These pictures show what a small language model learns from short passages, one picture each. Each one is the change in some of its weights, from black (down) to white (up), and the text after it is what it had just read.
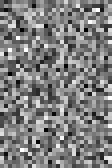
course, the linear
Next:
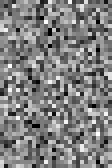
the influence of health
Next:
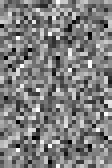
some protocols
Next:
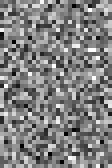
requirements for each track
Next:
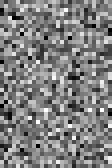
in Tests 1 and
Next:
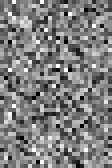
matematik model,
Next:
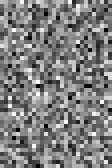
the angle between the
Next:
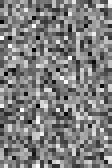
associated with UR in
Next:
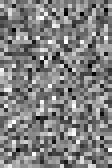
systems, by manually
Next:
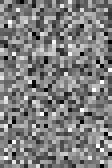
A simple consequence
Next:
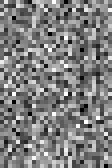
yurak urishi
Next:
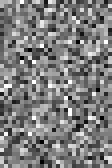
surgani bejiz
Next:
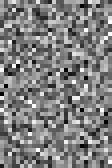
The ground truths of
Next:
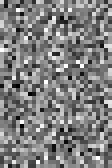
not dependent of $\sigma$
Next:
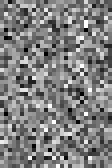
those clusters that
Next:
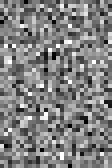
space of model 1. The
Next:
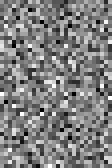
the importance of sample to
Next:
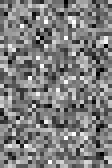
(services) are
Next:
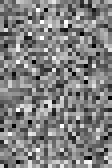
binary mixture
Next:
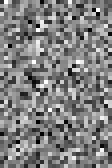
curves the AMPT
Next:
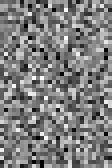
overall importance of the
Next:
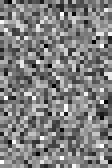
it is recommended that
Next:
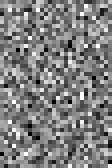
the UVB radiation
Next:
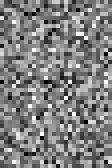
federativa do
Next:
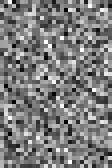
d Leaf extracts
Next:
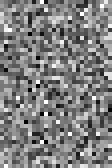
which can be optimally
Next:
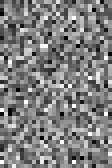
ancient place dates
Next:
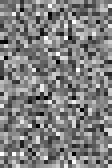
is required for normal
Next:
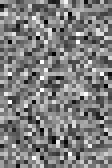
aos alunos,
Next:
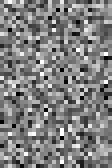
staff is mandatory
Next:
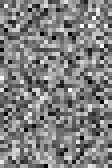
by \begin{lemm}
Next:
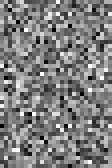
of thyme infusions
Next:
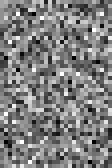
to the information... Hec
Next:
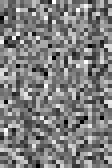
of the mean field ground
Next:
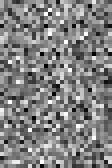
rise is closer to
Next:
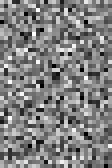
gathered. With
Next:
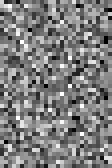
water surfaces in
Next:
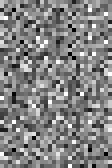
of fuzzy
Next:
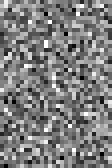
available: -
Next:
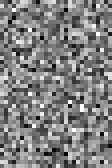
instance obtained by considering
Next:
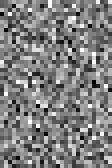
an incompressible
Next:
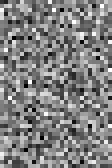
assumptions on the structure
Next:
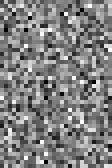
in Business education
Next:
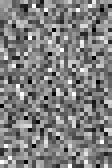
test on diebonded
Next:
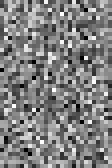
brain facts
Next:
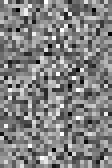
highland area of
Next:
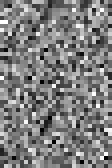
lesion [48]. It
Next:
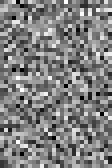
observed. Thus, it was
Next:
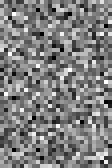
Сталь 65Г
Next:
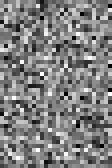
set of a landmark
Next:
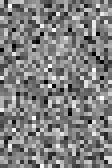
coercive field in Figure
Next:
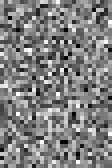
dosha and also the
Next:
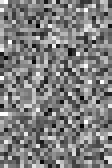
schools and
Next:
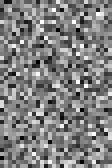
right panel, which represent
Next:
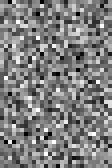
the difference is not significant
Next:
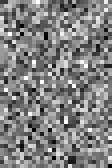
makes it possible to take
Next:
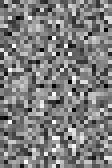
are resonance lines from
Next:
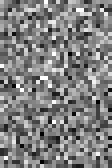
itself will also have to
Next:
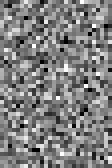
dynamic navigation
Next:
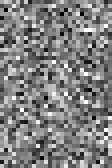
mm) (standard
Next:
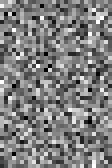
defender seus
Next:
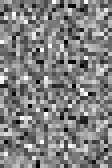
some of the information fairly
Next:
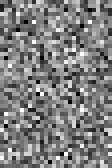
su función.
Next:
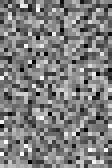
same data and calibrated
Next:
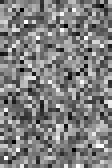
a first partition of the
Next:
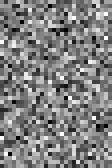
de afaceri.
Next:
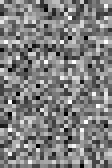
ST2RF model,
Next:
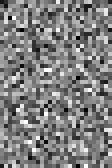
support software
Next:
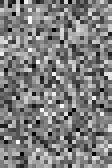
also be applied as
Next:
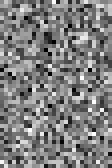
restrict themselves
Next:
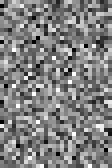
patients with acute
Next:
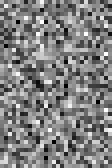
the relation between bulge
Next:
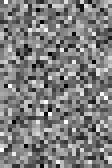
OPAL opacities
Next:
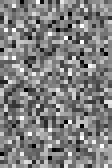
da família
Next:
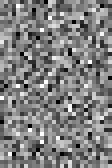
Résumé Cette
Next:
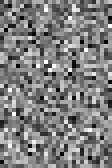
and goes on to
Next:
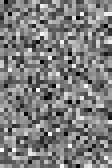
R. Talabalarning
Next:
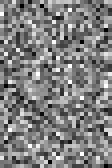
ham keladi.
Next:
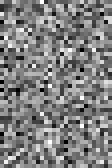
gerak, hal
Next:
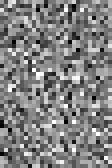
at higher S/N and with
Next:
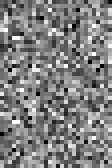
of executive power and
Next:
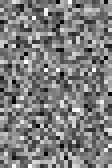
is high when they obtain maximum
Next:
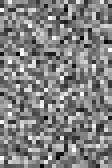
Based on our findings and
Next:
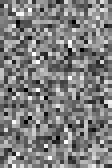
step Resizing of
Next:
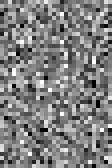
moving in a small space
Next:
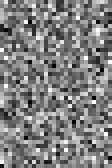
$o_s$ and
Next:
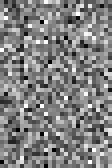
an almost constant phase
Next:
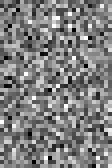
To further examine this
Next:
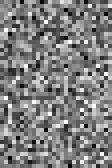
(80 bar). These
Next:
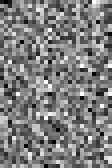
$\tan \beta$ and
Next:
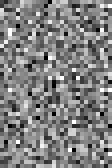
performance and impact indicators have
